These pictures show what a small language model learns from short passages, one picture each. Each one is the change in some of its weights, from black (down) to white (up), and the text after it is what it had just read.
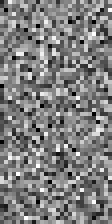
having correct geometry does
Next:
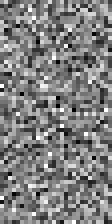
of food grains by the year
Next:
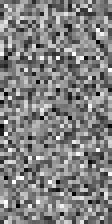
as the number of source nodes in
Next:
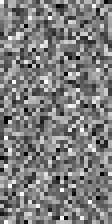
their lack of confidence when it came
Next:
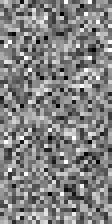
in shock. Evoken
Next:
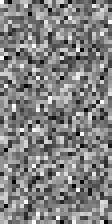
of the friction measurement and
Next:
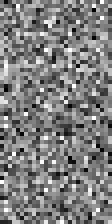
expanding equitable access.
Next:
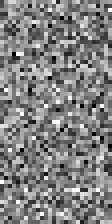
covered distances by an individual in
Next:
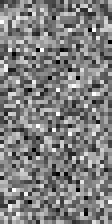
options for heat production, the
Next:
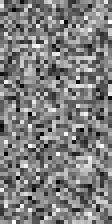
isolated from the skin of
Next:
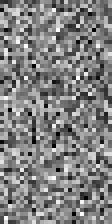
vectors. In the next
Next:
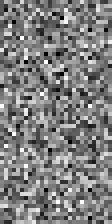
acetone (mhos) 1.
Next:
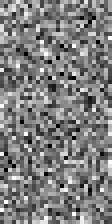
political cooperation climaxing in
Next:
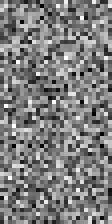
size over 2 months to the size of
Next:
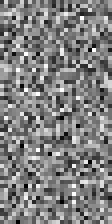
In the absence of novel
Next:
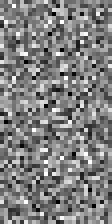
and Personality," "When
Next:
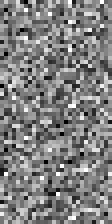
secretion of bile acids and
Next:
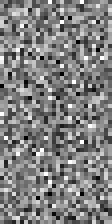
whole breast. Conventional
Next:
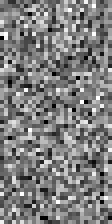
study the range was from 882 kg
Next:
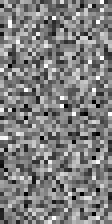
rights. e. Supporting factors
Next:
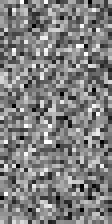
systems and driving requirement of additional
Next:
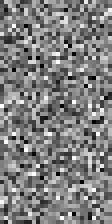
interviewees, even those who had not
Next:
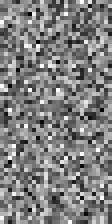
nodes that concurrently activate
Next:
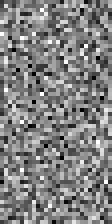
acquired using this analytic method is
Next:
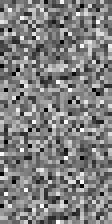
information. H_{ij} and
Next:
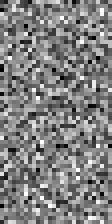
piloting and user testing
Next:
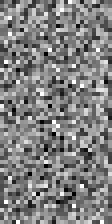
a growth in the number of scientific
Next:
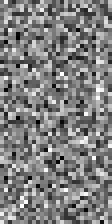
to spend less time on smart phone
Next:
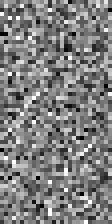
a second factor comes into play:
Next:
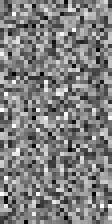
overall defect concentration. This
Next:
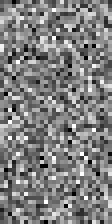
neural networks (figure2)
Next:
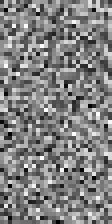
the entire East, initiated a
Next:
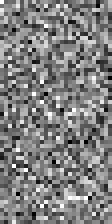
shape of the system for managing
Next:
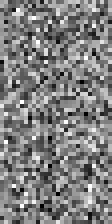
bath filled with 5 wt%
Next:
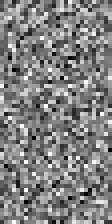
a controlled benchmark.
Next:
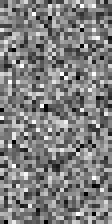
²Professor And
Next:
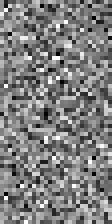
to the teacher-made learning
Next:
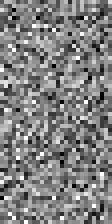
Corpus of Taxonomic
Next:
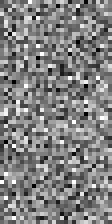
is the only one that is compatible
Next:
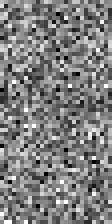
computing skills: Shell, R
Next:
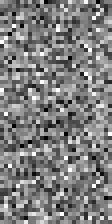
is to make a UV-C lamp
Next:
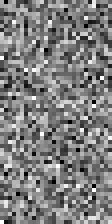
Insertions: A portion of
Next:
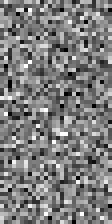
incorporated into HT experimental design
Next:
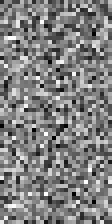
To prevent further confusion and
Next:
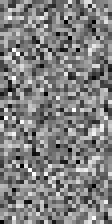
the baseline performance of the parameters,
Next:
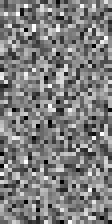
: Writing - Original
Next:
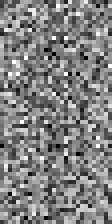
existing and establish new contacts with
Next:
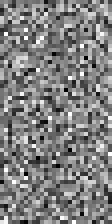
data acquired with our system. The
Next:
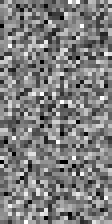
the vision of *Moksha*
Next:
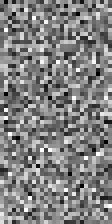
to visits from relatives and human
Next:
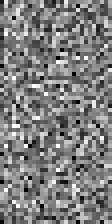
Since each ply can be treated as
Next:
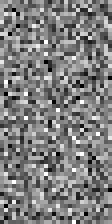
was not visible. Enamel was
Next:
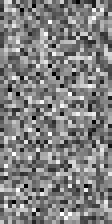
than the locks of the other block.
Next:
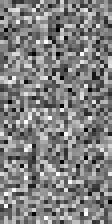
there is potential for further advances,
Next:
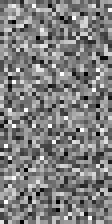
and outcome covary) have all
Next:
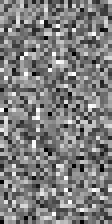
Conclusion: The analysis offers clear
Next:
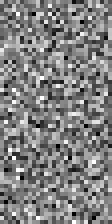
approaches, which limits their area of
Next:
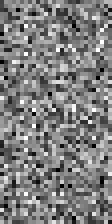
Paul and Juliana,
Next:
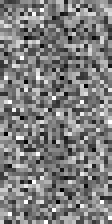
object of size 10x10 pixels
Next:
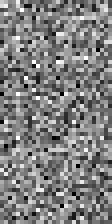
profile. The classification models were computed
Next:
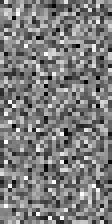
Supplementary data to this article
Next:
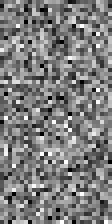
mode is produced by the voltage
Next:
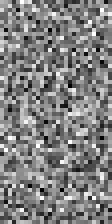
hematoma evacuated from
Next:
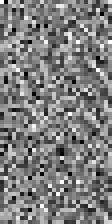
source code available for public
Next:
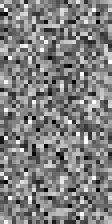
methods and skills of spelling
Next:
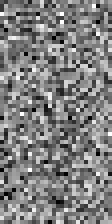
ring R is called a
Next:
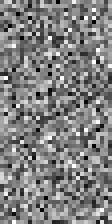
and standard neuropsychological assessment
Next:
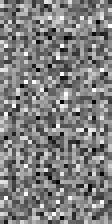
AM, Pinol A,
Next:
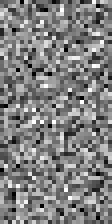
particular gene, using a choice of
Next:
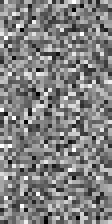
that can lead to problematic
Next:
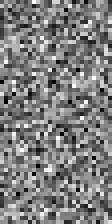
automatic alignment of the
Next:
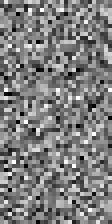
that incorporates inputs such as
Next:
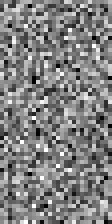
the system. A satisfactory
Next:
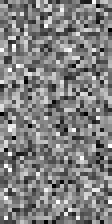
chance to gain more attention by
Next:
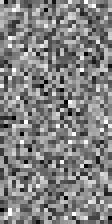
the crisscross baffles and
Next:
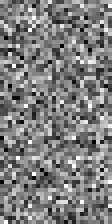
of iron. The authors
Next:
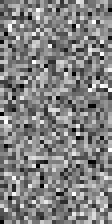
design. The total enumeration was the
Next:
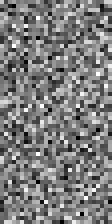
DHT11 sensor for monitoring
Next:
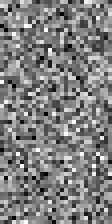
well placed to provide what modelling
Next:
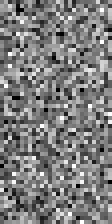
areas of cotton (a) to
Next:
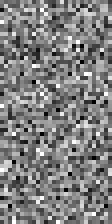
applications. On the other hand,
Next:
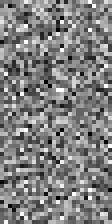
will start with ALPIDE and
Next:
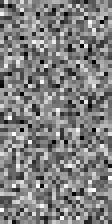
Areas of Arka —
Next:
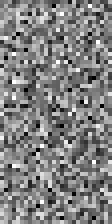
insights into species distribution and functional
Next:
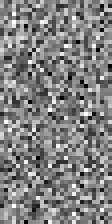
worldwide. Interestingly,
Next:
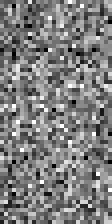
return is high. 100 responses
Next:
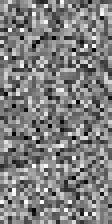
to prepare a competitive
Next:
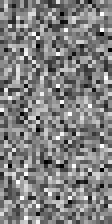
The 0.1 M MES buffer
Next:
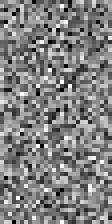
pre-selected by teachers
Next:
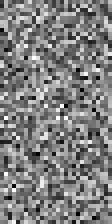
such library exists in
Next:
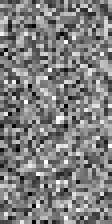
been used to estimate the building surface
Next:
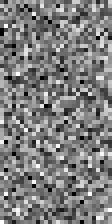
(secondary y -axis),
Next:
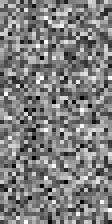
was conducted (Tilburg
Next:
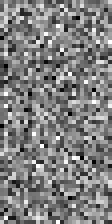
offer a significant variety. Similar
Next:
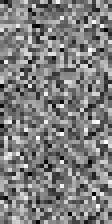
parent hydrogen donor
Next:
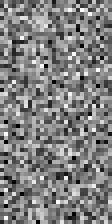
in the language class with some specific aims and
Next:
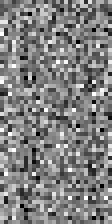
problems impacting women's health including, high
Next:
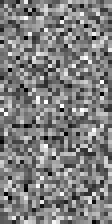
used in this study fails to consider the
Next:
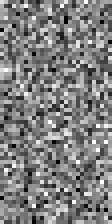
Greek tragedy introduced
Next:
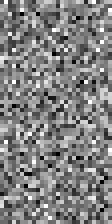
Center for Air Power
